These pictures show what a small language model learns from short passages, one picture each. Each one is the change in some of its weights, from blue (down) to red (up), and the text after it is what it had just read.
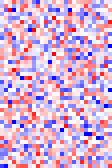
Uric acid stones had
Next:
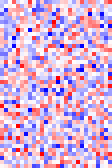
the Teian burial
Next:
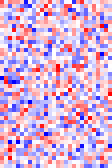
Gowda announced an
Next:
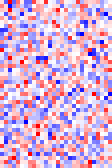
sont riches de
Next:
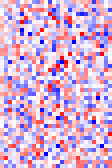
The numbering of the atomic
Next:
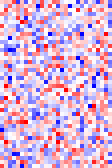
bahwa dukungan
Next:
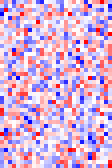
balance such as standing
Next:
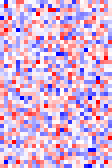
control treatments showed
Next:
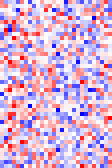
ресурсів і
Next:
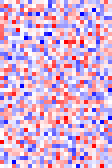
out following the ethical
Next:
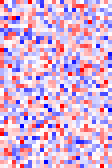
В пункте
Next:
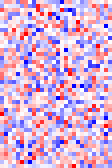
E09) que se
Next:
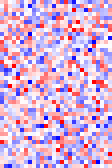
des Forum Romanum
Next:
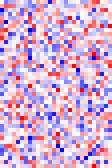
perinatal center during
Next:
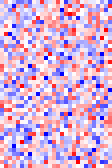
been aimed to minimize
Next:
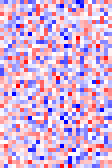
desenvolvido no
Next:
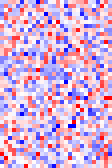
most predominant
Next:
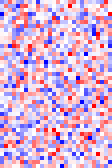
utilize the k-nearest
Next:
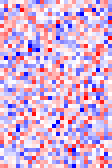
the following categories:
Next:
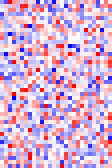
período final de
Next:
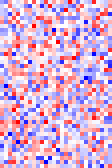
trails weave through
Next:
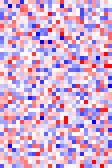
of the form $(1,
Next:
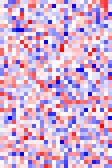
the girder model was
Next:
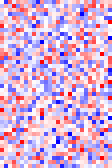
to assess the risks
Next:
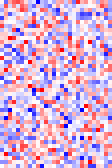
change. It might require
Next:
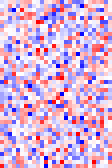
yang ditujukan
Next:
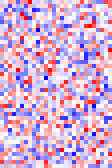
in line with our research.
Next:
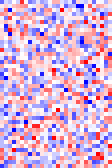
y también de la
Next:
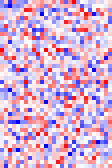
OF INFORMATION
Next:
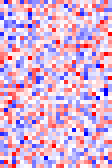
va boshqa ekinlarining
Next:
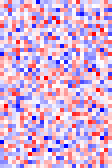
collection. ML designed
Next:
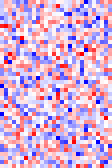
tests revealed the
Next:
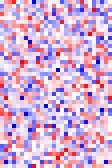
en GitHub a día
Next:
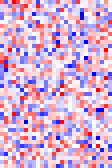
findings indicate that the
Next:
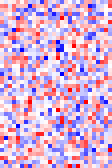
o prédio - a
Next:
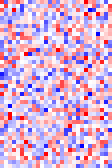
variabel terikat,
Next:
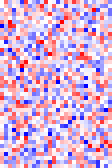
Azikiwe University
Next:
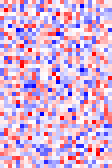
reinforced polymer
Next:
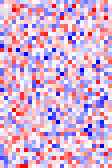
a cultural blind
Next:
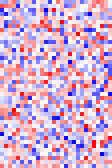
Perhaps, as in
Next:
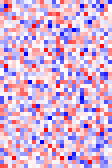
types of bitumen
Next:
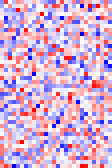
dengan teks cerita
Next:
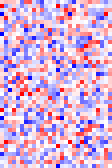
cytopathology, most
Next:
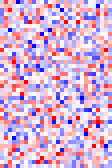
aksincha bolsa,
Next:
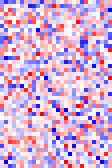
with their heels on the
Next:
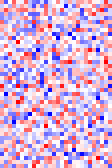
biror shaxsga
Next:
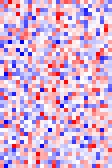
vosita" deb
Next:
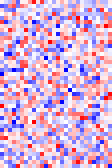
gepatit B kabi
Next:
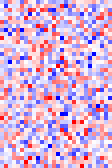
¹ Institute of
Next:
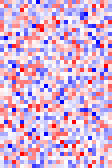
explores the use of a
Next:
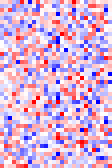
160 copies of the
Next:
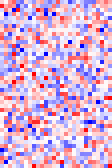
Ph meter was used to
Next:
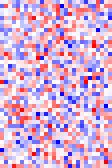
l'année pour
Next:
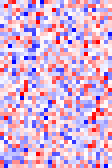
Lima, R. de
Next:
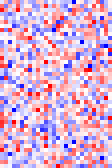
orqali qabul
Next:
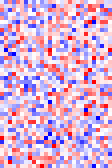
Shevaroy hills
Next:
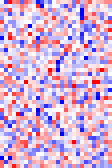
(ALT), alkaline
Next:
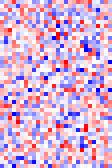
Read the documents.
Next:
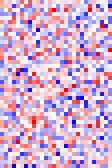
in the MENA region and
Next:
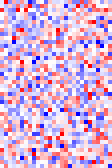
nutqning rivojlanishi bilan
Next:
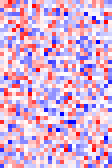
High School - 1)
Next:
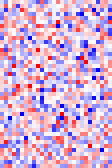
the standpoint of considering
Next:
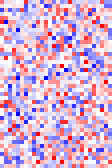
Бу дала
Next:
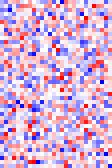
reduces individual traffic and
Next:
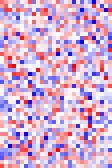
the results of the Turkish
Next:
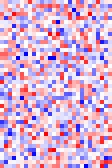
Voucher Schemes
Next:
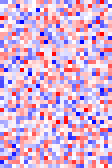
that maximize the
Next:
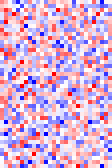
beam to a differently
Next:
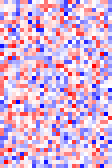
літератури для
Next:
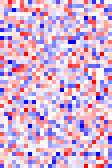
y crear empatía con
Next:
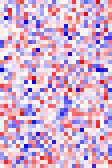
individuals. - Females
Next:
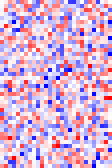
ses petits seins,
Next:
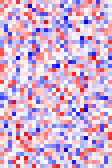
lives in open
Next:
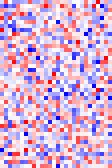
handmade paper and
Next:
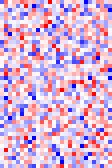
release can be modified
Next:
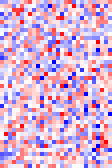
fe'l -atvor
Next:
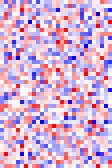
and economic. But
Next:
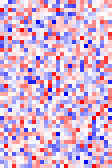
hal qiluvchi omil
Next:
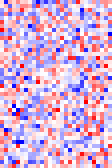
languages, as well as
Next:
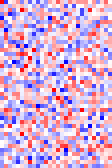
so'zlar: paxta
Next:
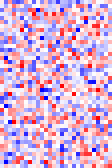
journalism that offers
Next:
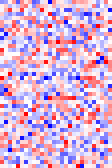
Professor Titular em
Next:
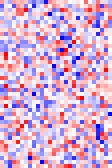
ortib borayotgan
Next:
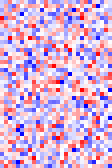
Brito Neves
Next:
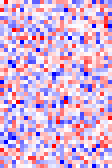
"Insonni yuz
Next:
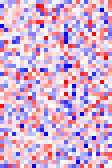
в них было
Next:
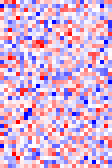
agonist). One day
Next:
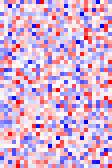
only support users in
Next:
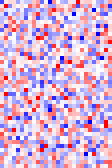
muestra de 90
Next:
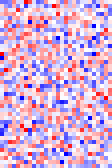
disturbs the lake
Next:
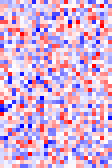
nomlaridan foydalanadi.
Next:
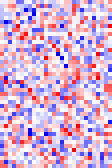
College and associated
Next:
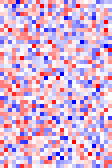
or a background
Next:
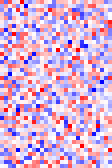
research generative AI tools with
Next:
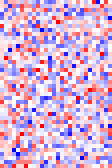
direct application to
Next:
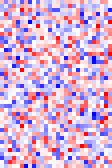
and four times higher
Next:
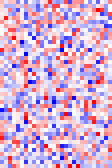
las células de
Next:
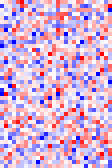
turuvchi nutq turi
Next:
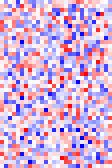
Research and Technology
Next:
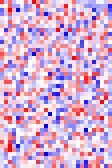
building throughout
